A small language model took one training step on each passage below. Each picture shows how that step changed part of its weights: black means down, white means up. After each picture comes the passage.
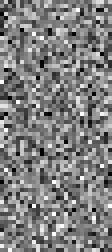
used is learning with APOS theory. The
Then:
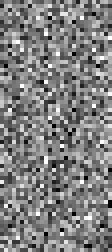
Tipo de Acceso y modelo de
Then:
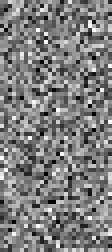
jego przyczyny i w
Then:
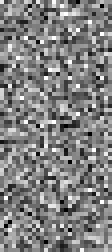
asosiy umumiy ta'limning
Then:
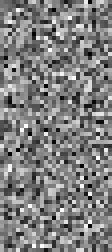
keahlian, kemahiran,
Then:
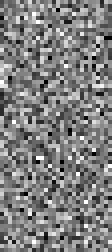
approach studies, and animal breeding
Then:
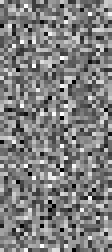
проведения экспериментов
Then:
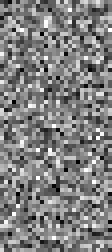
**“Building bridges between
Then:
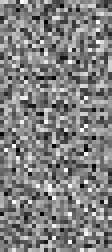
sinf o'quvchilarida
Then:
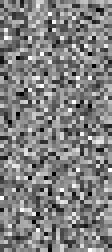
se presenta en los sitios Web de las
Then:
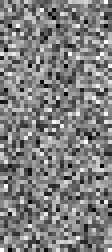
tumours. These can be
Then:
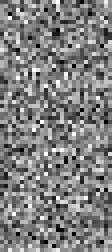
plotting \bar{n} vs.
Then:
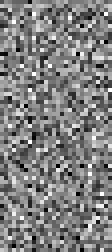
Diabetes Mellitus
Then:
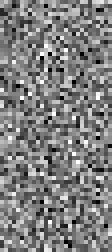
Центральний державний
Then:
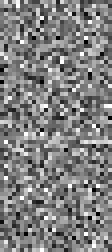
new skills and ideas) that should be
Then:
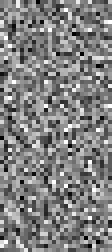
critical and problem solving skills
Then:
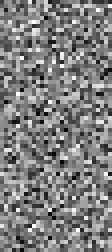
of Water during Underground Coal
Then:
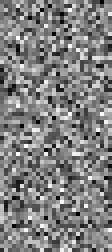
activities and showcase at IBC 2023
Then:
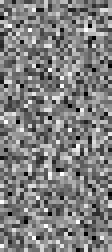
zumal so zunächst keine
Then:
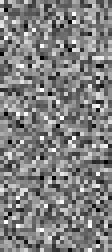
com o crescimento da produção de
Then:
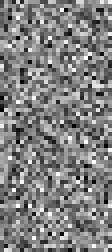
specimen, there is an unexpected
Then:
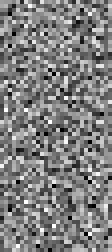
англатади. Темпорал
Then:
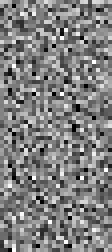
сущностей, например,
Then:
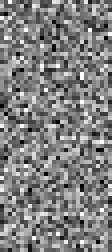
distance between x and y is defined as
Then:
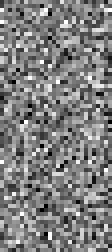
their thermal fragmentation
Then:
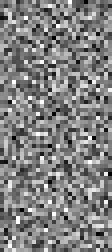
de promover e acelerar o
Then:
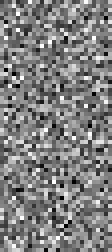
from June 2019 to September
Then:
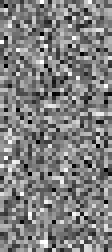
a visit, a call or e-mail
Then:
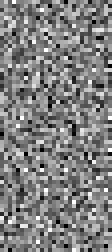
постачання організму
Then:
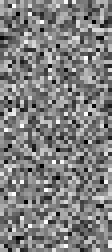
it is one of the most important measures to know
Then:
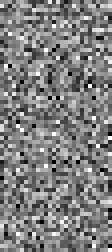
tema é consenso que no Brasil a
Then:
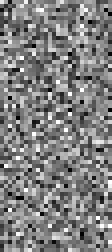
current distributions at (a)
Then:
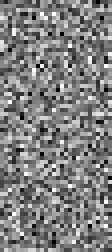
vines in the forests of tropical
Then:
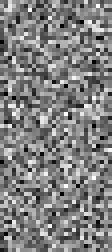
learning is a challenging phase that
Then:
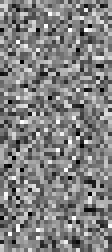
gentileza dos funcionários e,
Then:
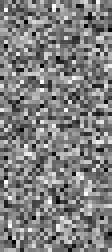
waste [4]. In order to overcome
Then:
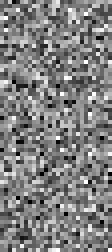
et al. have reported that the local
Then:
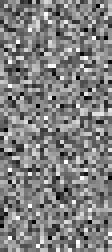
attempted to return to the
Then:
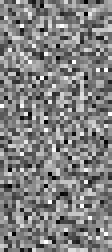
comprehensive and transparent analysis by
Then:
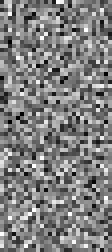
into neurons and maintain survival in
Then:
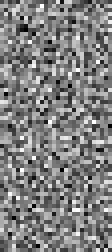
Lithuanian exports, we
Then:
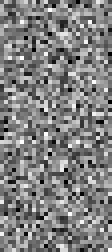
adabiyotda ko'pincha
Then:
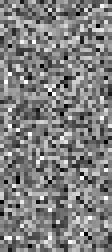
маркази ва Самарқанд
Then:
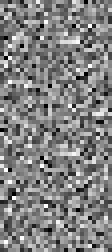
kam uchraydi. Madaniyat
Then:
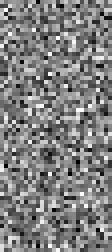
to publish information describing how they
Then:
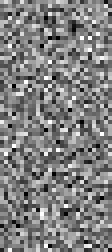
1987 - [Varoufakis
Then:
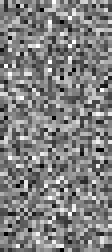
primeiro capítulo,
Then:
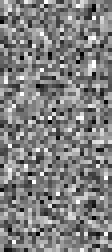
à une autre. Ainsi, les
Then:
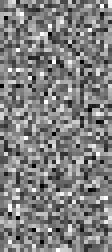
pode acarretar degenerações
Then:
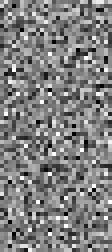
та аналізу можливостей
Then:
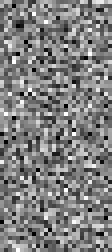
катталарни ҳурмат
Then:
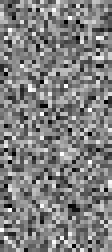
options. - The CHAI is a
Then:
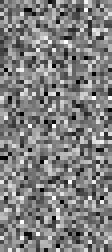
bibliométricos para
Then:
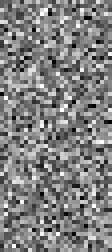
facilities Presentation (at 18 th
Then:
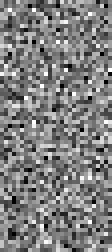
by interests.* Keywords.
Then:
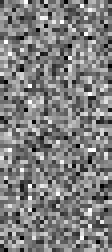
Agree 25. I find joy in
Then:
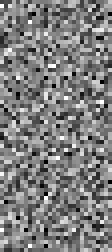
the quality of the material and technical base;
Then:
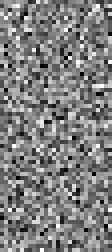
real disposable income saw only modest
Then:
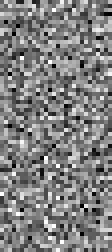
и усвоить сочетания
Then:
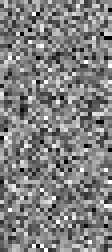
attacked farmers in the region
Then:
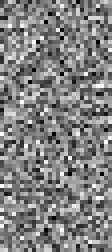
pirlari amalga oshirgan
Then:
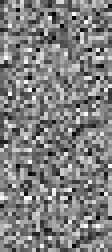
25. **Results.** The study
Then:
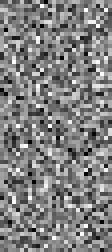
Oxford University Press. -
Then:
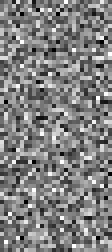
Grosso, e não em fronteiras
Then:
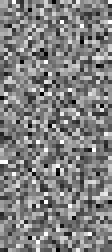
of *Station* in the schematic
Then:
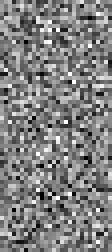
POS 831 ovino carne
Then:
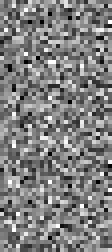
التمرين لرفع
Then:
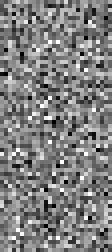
satisfaction, hospital
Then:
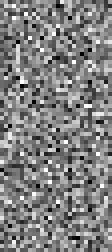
re-training process to update the
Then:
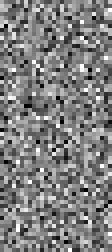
every other day 40 mg /
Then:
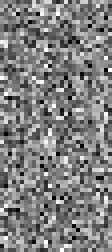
tourists and increase the credibility
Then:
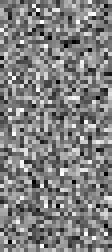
menikmati proses latihan
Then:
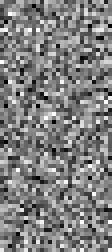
region. **Methodology:** The
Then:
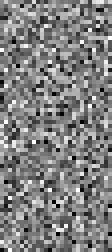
in such a way that the comparison and
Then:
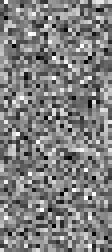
of in-service teacher training program.
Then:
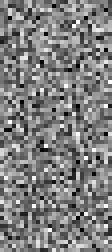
Переваги Недоліки
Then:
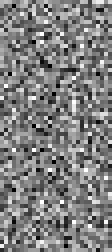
тем, что артишок
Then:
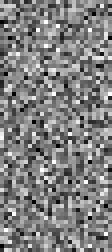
user requirements survey.
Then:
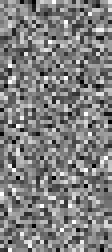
Режим доступа:
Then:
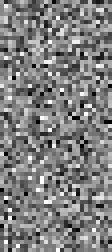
(Figure 7). A similar cloud
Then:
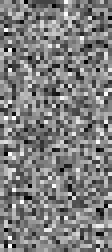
(mg) Cum. Drug
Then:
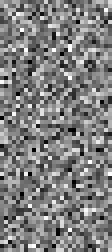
Amestecul de reacție a fost
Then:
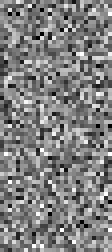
the right Myo is set up as a
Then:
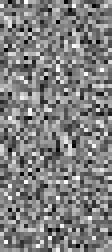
perspectives, it is rare to come
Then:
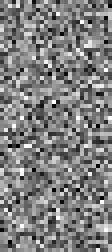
ser protegidos de la obesidad
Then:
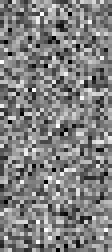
perlindungan hukum bagi para
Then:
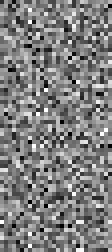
M, Hayitboev M,
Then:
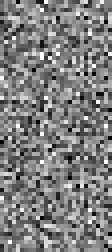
etamiz. Muvozanatni
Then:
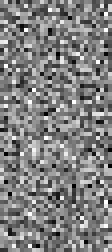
timpului cu familia,
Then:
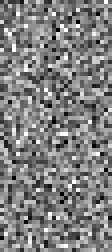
especialización y la carrera
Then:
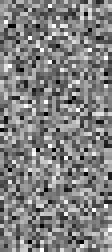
t-test conducted to compare the
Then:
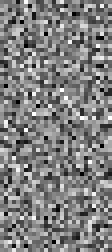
Primary Industries and
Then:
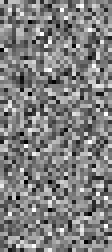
a falta de iluminação,
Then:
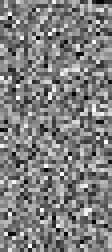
kalleksiya, uni
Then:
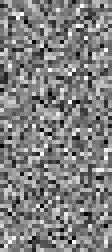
ahí a 3000 musulmanes que
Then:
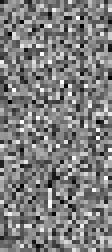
Nemadjonovich A. G.
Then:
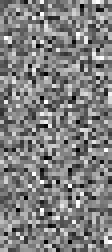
o'qitish usullari ko'proq
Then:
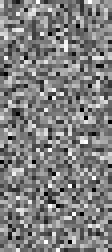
with any other construct (Fornell &
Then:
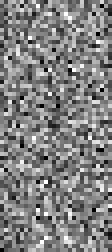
v zavisimosti ot
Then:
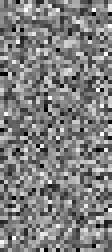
bolalarning kommunikatsiyasi,
